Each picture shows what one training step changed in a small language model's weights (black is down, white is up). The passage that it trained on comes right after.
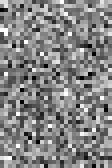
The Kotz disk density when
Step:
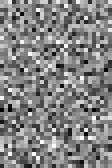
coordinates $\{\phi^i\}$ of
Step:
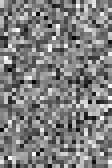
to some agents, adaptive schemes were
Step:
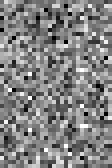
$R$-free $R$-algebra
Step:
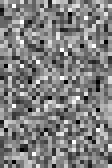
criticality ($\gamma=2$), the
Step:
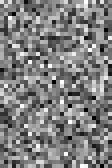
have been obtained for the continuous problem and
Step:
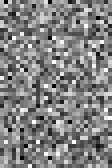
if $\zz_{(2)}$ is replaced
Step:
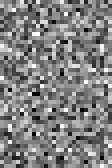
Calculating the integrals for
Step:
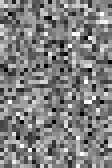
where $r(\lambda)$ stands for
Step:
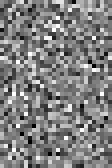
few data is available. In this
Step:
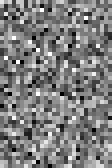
equations get modified due to the presence of
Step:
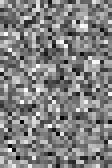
the rank of the family $\chi$.
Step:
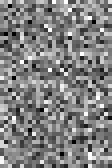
starts in the state $on$.
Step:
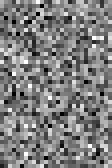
consequently vanishes in this case.
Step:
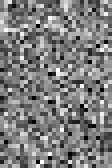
computed optimized geometries for each
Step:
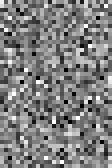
that the integral in question may be written
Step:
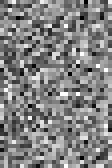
the literate and some of the
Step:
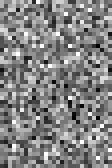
Edge DP and Node
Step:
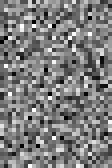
combination of subscription fees and
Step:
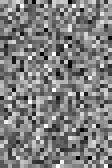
algorithm to train a first order
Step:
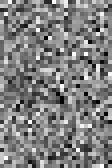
is algebraic over $Q(w)$,
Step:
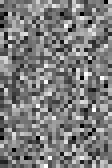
dealing with such inverse problem as
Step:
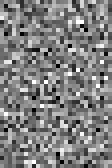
protocols \emph{other} than
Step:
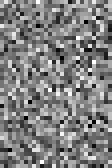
points are present only in the first case
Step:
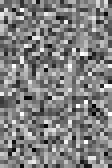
the conventional two-quark scalar
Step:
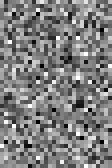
anisotropy and meanwhile the anomalous
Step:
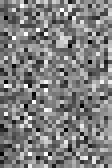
rigorous result establishing generic
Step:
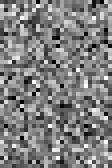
\ll 1$, straightforward derivation yields the
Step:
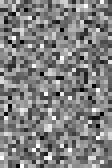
are shown grafically in Figure
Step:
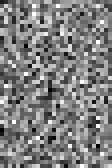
the enclosed area of a 2D
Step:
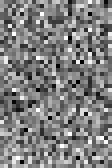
extremely amenable topological
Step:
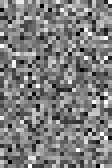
Under $H1$ to
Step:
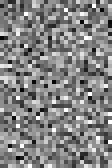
Particle} In the first of the
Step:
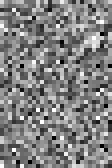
in $\theta$ and $\h$
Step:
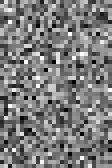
a special form: each matrix element,
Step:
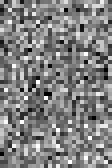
not uniform across the array and it
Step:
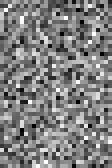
non-zero right-hand side,
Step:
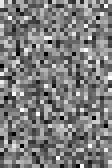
that there is a steady rise in
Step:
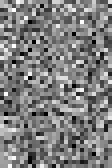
Mouhcine et al.
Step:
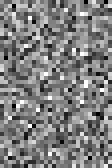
the equivalence relation $R$ if
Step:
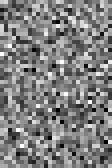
We remark that accordingly to the original
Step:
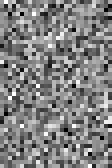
values of durations} Tables 1
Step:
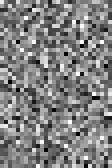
the mechanical problem. In Fig.
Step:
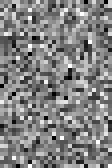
be an $A$-module and
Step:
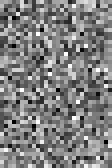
knowledge, new decomposition of the free half
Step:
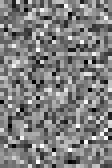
which we have shown to be less
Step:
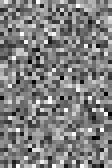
third was the product of the
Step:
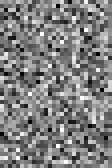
However, for $K^+
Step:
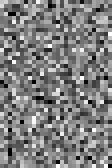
applies to $\widetilde \Theta
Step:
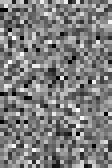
function $\omega :M\times
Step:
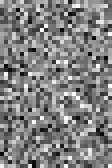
power, will require a cost-based
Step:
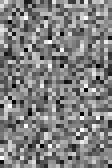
from the module $\mathcal{F}$
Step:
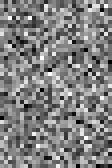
Kodaira's embedding theorem that
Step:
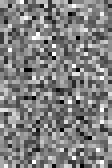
low transverse momentum does not resolve the
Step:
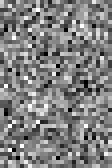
the anisotropic rescaling of
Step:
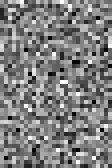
candidates of sunspot and
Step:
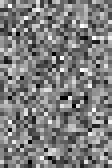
the definition of preorder linear extension.
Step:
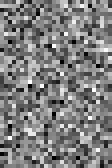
of few publications where different
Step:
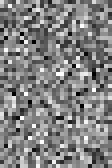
the movement there are no
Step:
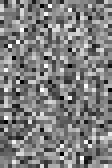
lens}$ is also plotted as a function
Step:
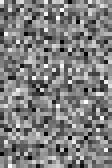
multipartite entanglement that we are
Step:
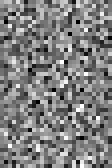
differ by a factor which involves the volume
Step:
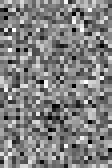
description in local coordinates: Let
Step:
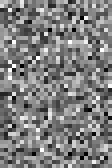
choice of pairwise disjoint elements
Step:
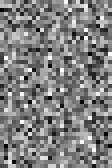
of $\R^d$, with
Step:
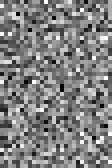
\end{equation} Indeed, in
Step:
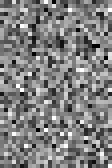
$span(E)$ is a
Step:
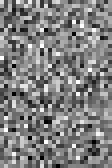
this reference solution, it is integrated using
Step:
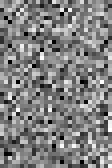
magnetization and (ii) the
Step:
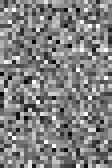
\textit{of type}
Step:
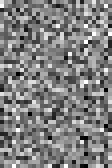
to that of the number of cores
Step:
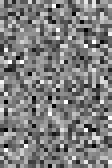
hand, other authentication modules
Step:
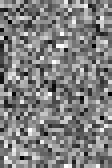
of this choice by re-running
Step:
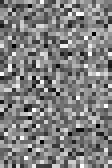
\eqref{solving on the
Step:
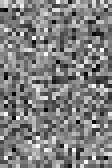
sequence, two criteria are assessed.
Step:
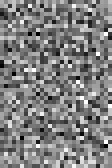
original derivation relies on a Hamiltonian
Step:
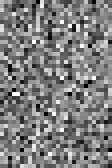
all $\Delta_Z$) is in
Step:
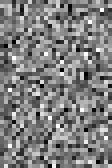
traditional order parameters as the state
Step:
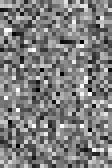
of ghost degrees of freedom.
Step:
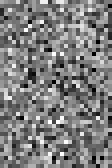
et al. (1993), along with
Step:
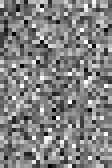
we get \begin{align}
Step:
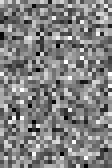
but not a curve valuation. We
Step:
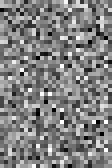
of electrons in the ground and excited
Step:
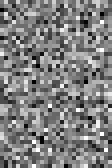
in an expansion in the coupling
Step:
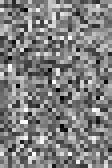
square of $|\zt|$. If
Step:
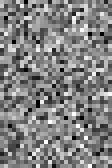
it does have a link invariant that is
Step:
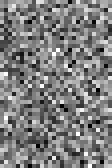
biased towards a certain input signal,
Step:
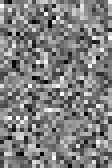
branching walks. They
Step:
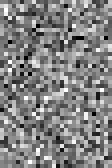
architected in C++ called
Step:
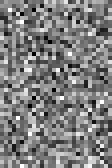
ordered high drive flow. The exact
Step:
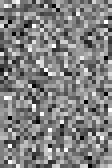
\begin{abstract} We report the
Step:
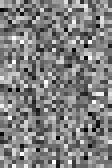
of moving organisms in any case.
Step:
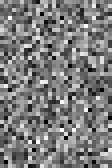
the open orbit for the quiver
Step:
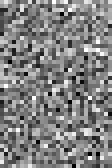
invariant under the homogeneous action of
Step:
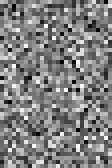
[3] that unique solution to
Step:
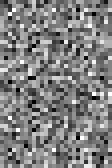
students. To make the
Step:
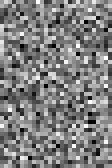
points, and observationally address the question
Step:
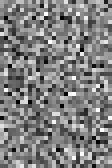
superimposed long slit positions.
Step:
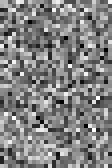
M$. \begin{remark} If
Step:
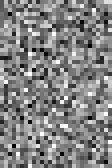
povm operator module} The implementation
